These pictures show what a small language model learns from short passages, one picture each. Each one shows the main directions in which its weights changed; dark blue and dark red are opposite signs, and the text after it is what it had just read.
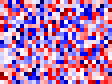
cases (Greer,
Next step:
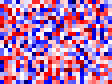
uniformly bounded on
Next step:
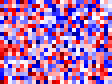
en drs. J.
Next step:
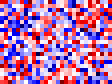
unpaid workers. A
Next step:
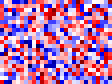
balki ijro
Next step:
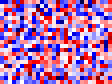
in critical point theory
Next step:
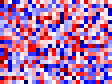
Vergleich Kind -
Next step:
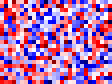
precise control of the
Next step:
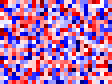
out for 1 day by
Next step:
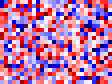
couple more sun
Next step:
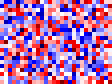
of PVDGs.
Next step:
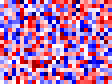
upper limit for the new
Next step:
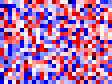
ortib shilliq
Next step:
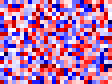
hardly suitable for
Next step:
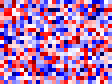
previously identified
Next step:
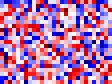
of clientelism also
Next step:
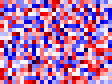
timbul selama
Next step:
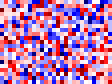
a proper infinite path
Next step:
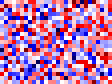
Even though the
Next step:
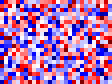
be the ordered partition of
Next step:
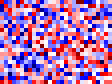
the 96 hrs.
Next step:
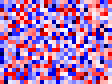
a sua raiz,
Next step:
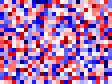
through hands-on
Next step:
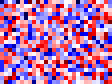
Medical records,
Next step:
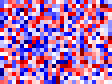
speed of convergence
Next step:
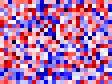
cases to check:
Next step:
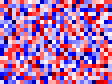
be themselves
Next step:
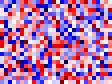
expected to be useful
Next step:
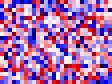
How do we deal with
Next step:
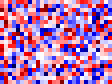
abbreviations are used
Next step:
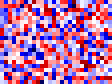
purpose of the present
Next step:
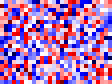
deglutição será
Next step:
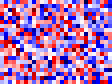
Segundo Repa
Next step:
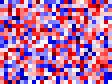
las publicaciones
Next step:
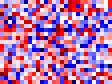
ввиду того,
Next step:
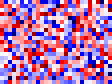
desenvolve por meio
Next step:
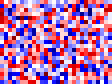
desconoce ↳
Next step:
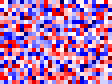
Consider the linear form
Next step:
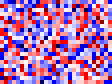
Mots clés :
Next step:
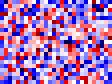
half-circle of
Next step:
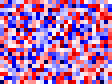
the mobility $\kappa$,
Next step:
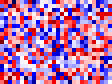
Eng asosiysi,
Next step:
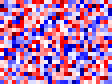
otimização dos
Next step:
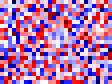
Türkiye is their
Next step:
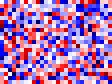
collagen triple
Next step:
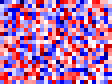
\tau _{\mathbf{\pi
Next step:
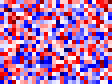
exist if and only if all
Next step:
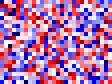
is defined by quadratic
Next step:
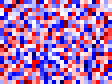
of vendor First
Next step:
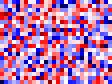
to every pair of elements
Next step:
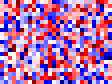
presented at BIS
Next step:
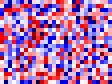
Turkey. Figure
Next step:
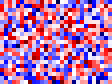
the pandemic through
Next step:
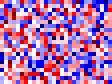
levels of HCH
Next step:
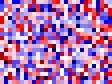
at ages 15 and
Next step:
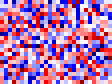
in the pastoral
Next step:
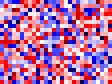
sea – leaving
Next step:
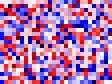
issues and the importance
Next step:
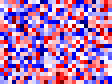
present investigation.
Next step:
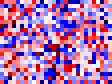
associate professor,
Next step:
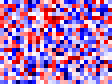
$$ Hence for $1
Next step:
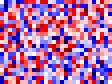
< n$, then since
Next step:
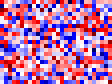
são: significados,
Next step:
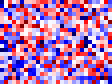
systems efficiency and
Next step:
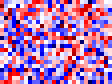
counteract the effect
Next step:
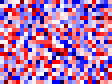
and that was developed, and
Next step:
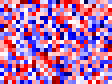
was also given. 1.
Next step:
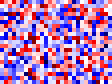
where the matrix $\Phi^*
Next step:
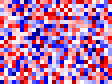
Tamakoshi A,
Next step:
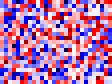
but would only try to
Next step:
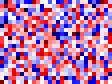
there is a persistent
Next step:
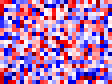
our future research will work
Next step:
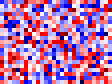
1 \end{bmatrix},\qquad
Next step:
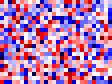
well-being. Table
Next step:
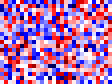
(hereafter, the
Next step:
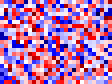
- في
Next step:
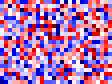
on grade I obesity
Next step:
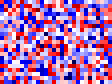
the methods of forming the
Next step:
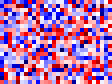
+ \binom{l
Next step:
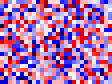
and possibilities of
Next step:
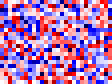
a los problemas.”
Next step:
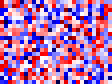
conflito a
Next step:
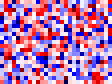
learning remains
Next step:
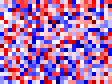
(or link)
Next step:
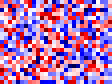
um software de
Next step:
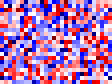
The instrument for data
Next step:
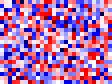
of main uniqueness
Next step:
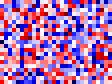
de significancia de $\alpha
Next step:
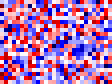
have \eqn\abk{
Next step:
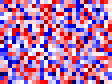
d we have: $$\alpha
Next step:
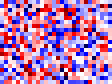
society like
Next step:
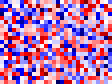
São Paulo:
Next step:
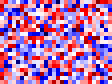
cost of hedging
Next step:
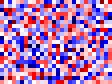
restore the Status
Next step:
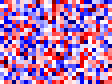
requests for reprint
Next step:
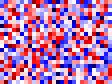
Though existent, the
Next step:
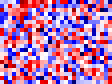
et la qualité de
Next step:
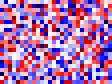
proved in [17] that
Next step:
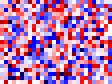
die Einführung
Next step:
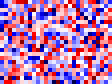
Maxsus ta‘lim
